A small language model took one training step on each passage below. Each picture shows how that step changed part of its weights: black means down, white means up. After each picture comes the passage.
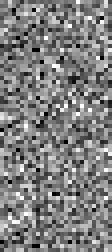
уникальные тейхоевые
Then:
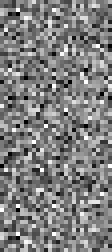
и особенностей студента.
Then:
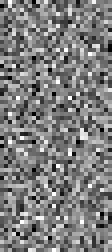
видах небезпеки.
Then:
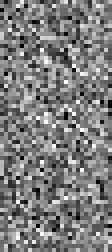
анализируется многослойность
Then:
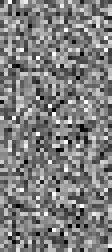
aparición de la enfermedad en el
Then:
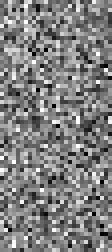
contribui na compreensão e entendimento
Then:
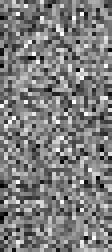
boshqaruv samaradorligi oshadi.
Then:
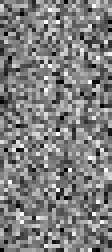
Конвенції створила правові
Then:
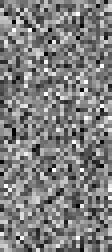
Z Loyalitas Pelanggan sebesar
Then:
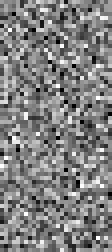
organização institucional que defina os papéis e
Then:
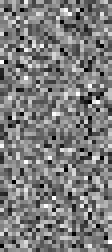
como tabus nas escolas e perante a
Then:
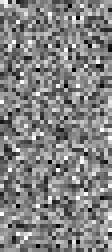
олади.Ота-она фарзанд
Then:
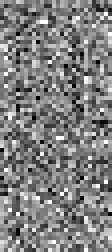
этот процесс так: от тергального
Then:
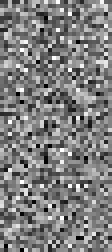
qorin shishishi, kindik
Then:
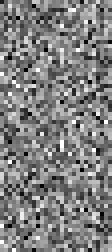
yumshatish uchun ishlatiladi.
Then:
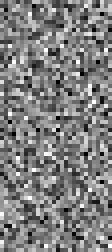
présente les résultats. Tableau
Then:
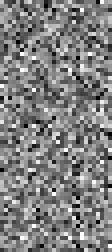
в А1), що вплине на
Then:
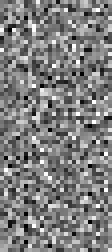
consiguiente, presentamos una relación de
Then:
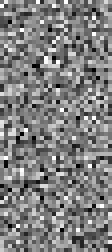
n larda $A_n < B$
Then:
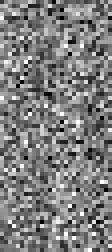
considerados na seguinte ordem: I)
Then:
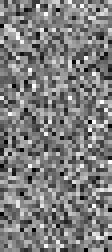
yaratib berishdan iborat".
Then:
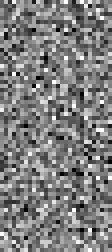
ва агроценоздаги шароитнинг
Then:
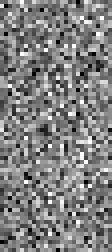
circular da obstrução. No caso,
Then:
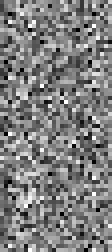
SDM Komunikasi dan Digital,
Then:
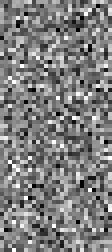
reads like a crime
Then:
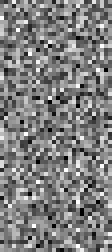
cadrul executării Contractelor
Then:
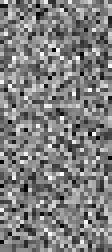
estupendo. O sea, incluso se
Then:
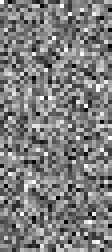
или рак на стомаха. При
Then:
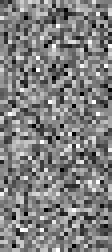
Pitirim Aleksandrovich
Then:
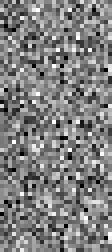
de 5 y 6 años. *Revista
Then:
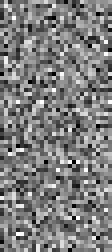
развитие творческих способностей,
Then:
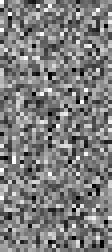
presented. An analysis of correlations
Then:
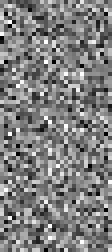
Van Gennep, Nl.
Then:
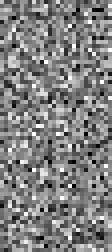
axloqiy xulq-atvori
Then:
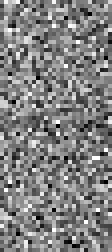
efectuada por la trabajadora en el
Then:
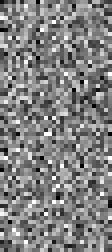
BMT Jahon sayyohlik
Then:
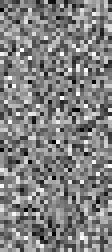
yuksaltirish lozimligini
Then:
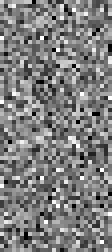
Tribunal Militar, o Oficial
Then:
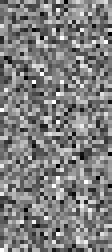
przeciw hipokryzji,
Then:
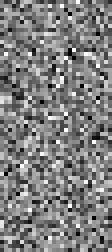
kabi bugunning eng dolzarb,
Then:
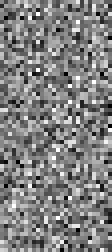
turib uzunlikka sakrash
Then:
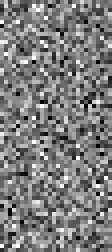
conocido como NIDCAP el cual se
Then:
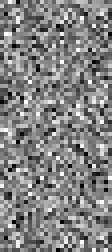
M. M. Manajemen Bank &
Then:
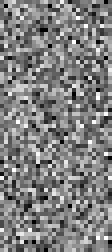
Ol maña **çekig
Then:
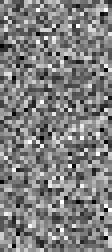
dapat menjadikan suatu permasalahan yang dapat
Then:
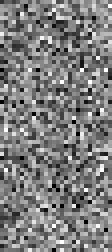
инвестициялаш - бу экологик,
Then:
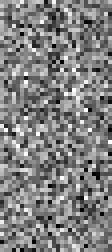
maakt waardevolle informatie
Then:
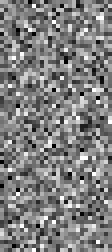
da unidade, dificultando a criação de
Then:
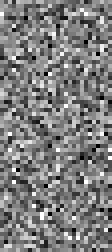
middle school mathematics
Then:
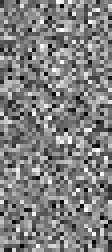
jeg forventede et interessant problem i
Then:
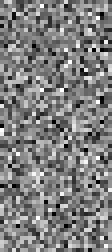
partir de los 65 años principalmente entre los
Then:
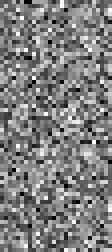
anlaşılma şeklini
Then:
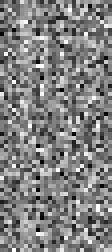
yo'nalishi bo'ylab yo'nalgan
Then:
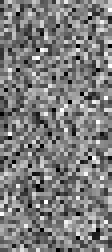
кратности сти на значительные
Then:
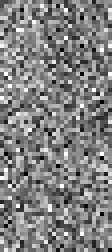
Masalan, L.Charolles
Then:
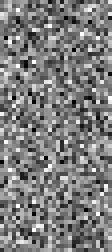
ou uma mais condizente com os estudos da
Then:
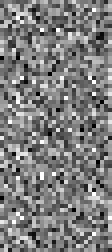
Choose file No file chosen
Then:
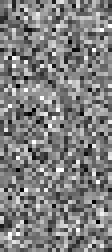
sut emizuvchilar sinfiga mansub
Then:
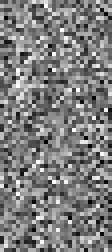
Penelitian ini menggunakan
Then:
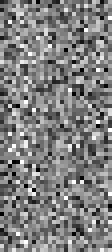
ijtimoiy pedagogik masala hisoblanadi. Turli
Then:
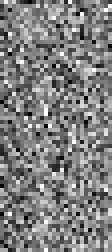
ichiga oladi. Ikkinchidan,
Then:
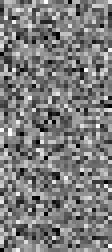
kerja dari semua bagian secara normal
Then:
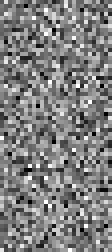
ma'naviy qiyofasini,
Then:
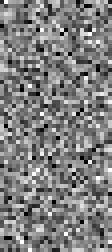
la Ecological Tycoon² ¹
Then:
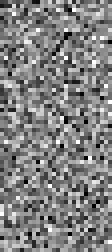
l'ormeau, une espèce
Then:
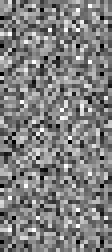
буларнинг биринчиси Ақоид
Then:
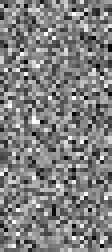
з кодів мистецьких на
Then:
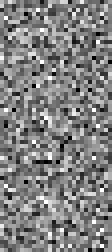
O. K., & Samandar, N.
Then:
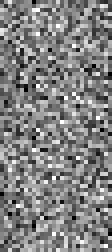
їзда на триколісному
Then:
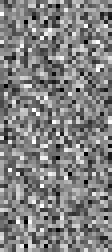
verantwoordelijkheid. ad
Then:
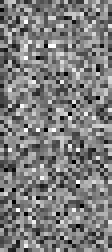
unga yaqinlashganlari hisoblanadi.
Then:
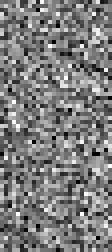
объектов // Вестник науки.
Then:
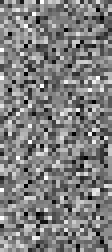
ham fosfolipitlarni o'z
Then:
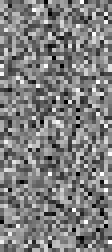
punktförmige Lichtquelle
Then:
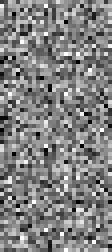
– bul ulıwma insanıy
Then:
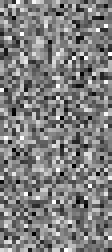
integratsiya asosida o'qitish shartlari
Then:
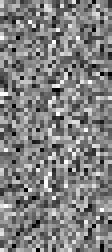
играючи* вскидывая
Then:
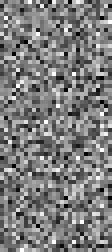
tasdiqlangan O'zbekiston Respublikasining
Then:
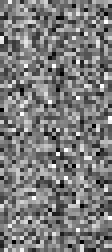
work highlights aspects of the influence
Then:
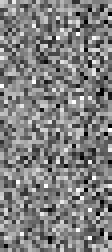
disimpan di dalamnya memiliki bentuk
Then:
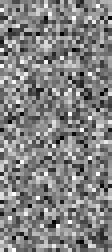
na saúde física quanto na saúde
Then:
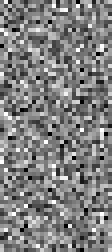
Perfil Epidemiológico e
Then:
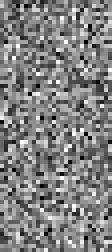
Itarumã-GO. Conjuntura
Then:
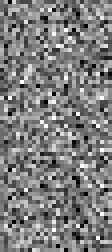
зарур бўлган бир қатор
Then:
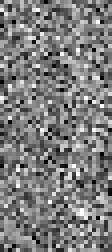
natürlichen Funktionen können
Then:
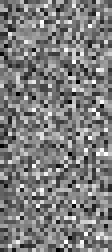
Станков. 2011. Роля на
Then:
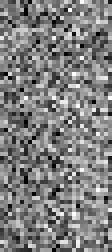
LITERATURA - [1]
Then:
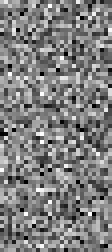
the intellectual field of an individual
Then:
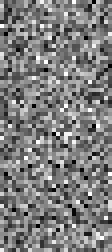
вдалося вірно визначити
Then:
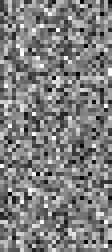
kechishni (ortiqcha
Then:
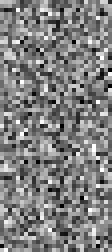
and no limits to the use of the
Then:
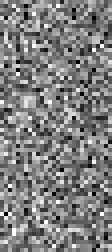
Sanders TAB, Kendall AC,
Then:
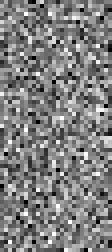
стану організаційної поведінки на
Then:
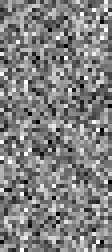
tizimlarining ommalashishi bilan ajralib
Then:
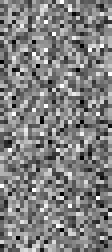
güçlü bir ilişki
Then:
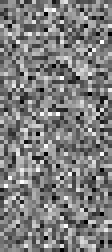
Bo'lajak pedagoglarda provokativ
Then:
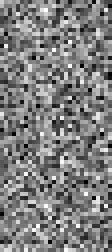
перитуморозной зоне.
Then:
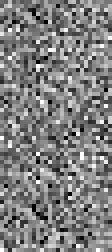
ihrer räumlichen und zeitlichen
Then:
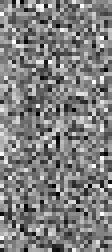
is to apply a neutrosophic
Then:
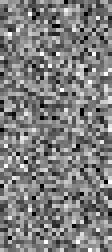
sua aura¹⁵. No texto
